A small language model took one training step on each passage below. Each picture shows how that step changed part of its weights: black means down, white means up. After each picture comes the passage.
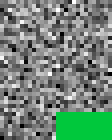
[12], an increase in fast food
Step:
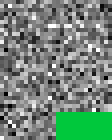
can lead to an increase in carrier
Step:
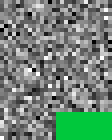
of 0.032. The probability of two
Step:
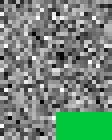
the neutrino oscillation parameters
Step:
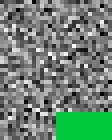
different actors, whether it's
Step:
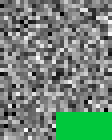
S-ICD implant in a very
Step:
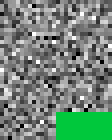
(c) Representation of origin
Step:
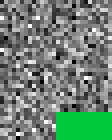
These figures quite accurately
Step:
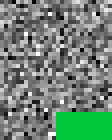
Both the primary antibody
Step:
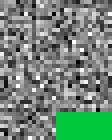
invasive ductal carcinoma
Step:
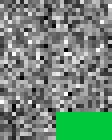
between type of cancer, pain intensity
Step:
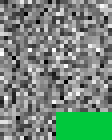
have a direct application in the histogram
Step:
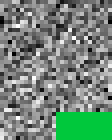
also true for short fiber
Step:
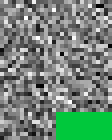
absence of strong azimuthal variations
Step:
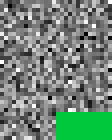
\rangle$, C being an unknown
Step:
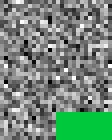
\nonumber \end{eqnarray}
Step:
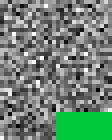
sediments and relate the alterations
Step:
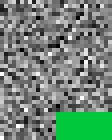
Modern Education*, Volume 7,
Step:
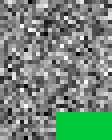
2 (a'/a)$ and thus
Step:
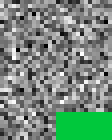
protected plant species than deciduous
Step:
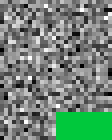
assess heart structure and function alteration.
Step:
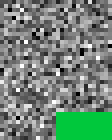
however, it does occur in subsequent
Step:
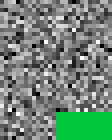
whose mobility increases significantly with
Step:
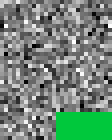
as far as the ability to share
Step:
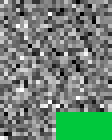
in execution. \item Without
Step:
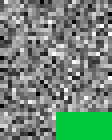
object detector model. This led us to
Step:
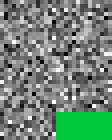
shearless invariant curves inside
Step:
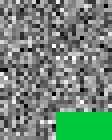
amplitude and phase spectra near the
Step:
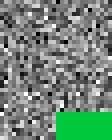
a supersolid phase transition. To
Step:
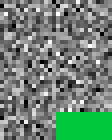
It reads \begin{align*}
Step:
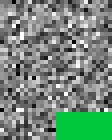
depends on the previous opinion of
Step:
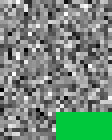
cultivate organic food, partly
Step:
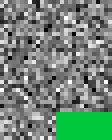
respectively. This could be due to differences in the
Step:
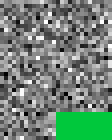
is completely exfoliated.
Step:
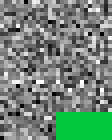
Empathy. An individual as a part
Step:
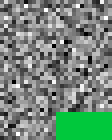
optimizing their performance and reliability presents
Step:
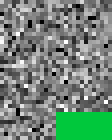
material can be used to strongly modify the
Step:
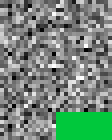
their governing and decision-making
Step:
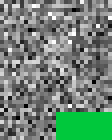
structural information model, if one is
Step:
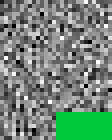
for extracting required properties for achieving
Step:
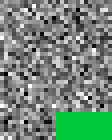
JRA WPs began in
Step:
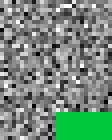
the highest monthly mean temperatures were
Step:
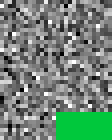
SMF processes, not by a
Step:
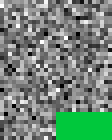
chance to advance technology and provide the
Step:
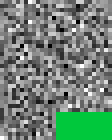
energy (in the case of a future
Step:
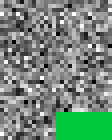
high level of damage leads to a
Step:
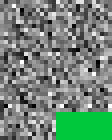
appropriate reduction. Therefore we end
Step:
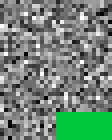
at the first resonance, where the
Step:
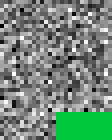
$c$ represents the number of the
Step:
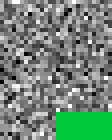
concept is often also applied by
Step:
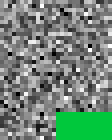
authority through both self-rule and
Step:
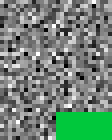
of an internal nature, that is, they
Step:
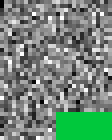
over a rural area 2 AEC 5
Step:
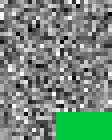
the Langevin thermostat consists
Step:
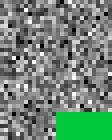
in the Euclidean region:
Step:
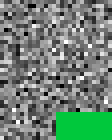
the partition of mass between the spiral
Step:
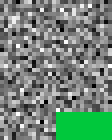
metal immersion into HCl
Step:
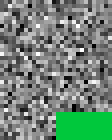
with 48 diabetic patients and
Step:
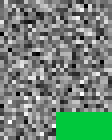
are morphologically classified as
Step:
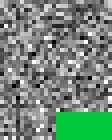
the capacity limit of the MTS
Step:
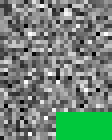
the third is a version of the
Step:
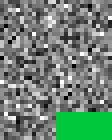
predict the wavelengths of the
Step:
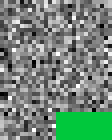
$1/2$ because two SM particles
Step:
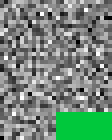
\ee Note that in this expression we
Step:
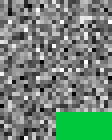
direct truncation effect associated to the size of
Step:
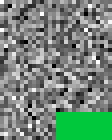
M., Reytar, K.,
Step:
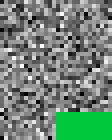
be both variable and fixed. In a
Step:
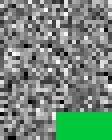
the Republic of Moldova is
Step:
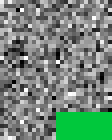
is area-preserving and
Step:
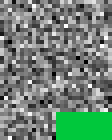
guest domain that owns this
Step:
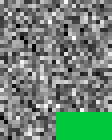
are displaced in time to after the
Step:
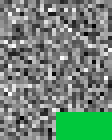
technological choice of the process for each
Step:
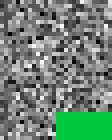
bind covalently with one end to the
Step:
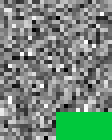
sample. The surface density is defined using the
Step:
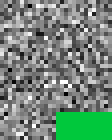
2.5 GeV. This is shown in
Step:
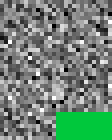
You understand? You understand?"
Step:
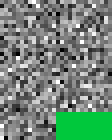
Children (aged between 5 to 10
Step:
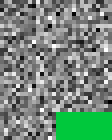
shows the occupation probability of the QD
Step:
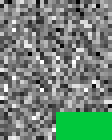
Major problems can be avoided
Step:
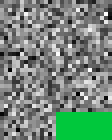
uncertainties considered in our work. We
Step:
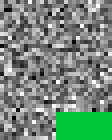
systematic error. Our $GW$
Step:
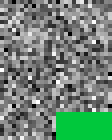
an online or in-person workshop
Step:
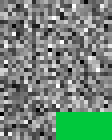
of these methods is highly influenced by
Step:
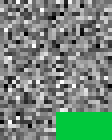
the European Research Council
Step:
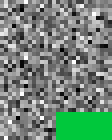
study are available from the corresponding author on
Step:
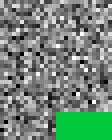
transition, we derive below the
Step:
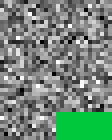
described in Appendix A.
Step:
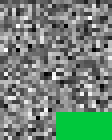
the entire professional life
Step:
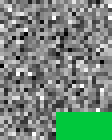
rings are vacuum, so
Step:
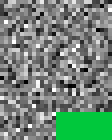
SD of the Y-intercept.
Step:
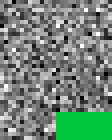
inside the muffin tin sphere
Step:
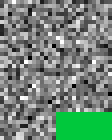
navigation, perception, and
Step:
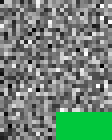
N, Salgado H.
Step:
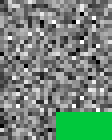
Weyl invariance, which implies
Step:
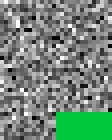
did this process look like in the field
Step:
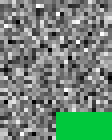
using GLDA with amphoteric
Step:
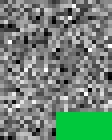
\,\sin \gamma \sin \theta
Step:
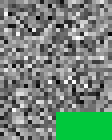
activities of investors.* Figure
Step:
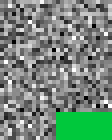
and radial characteristics of the trap are
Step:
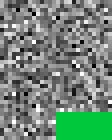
measured in the low velocity gas of
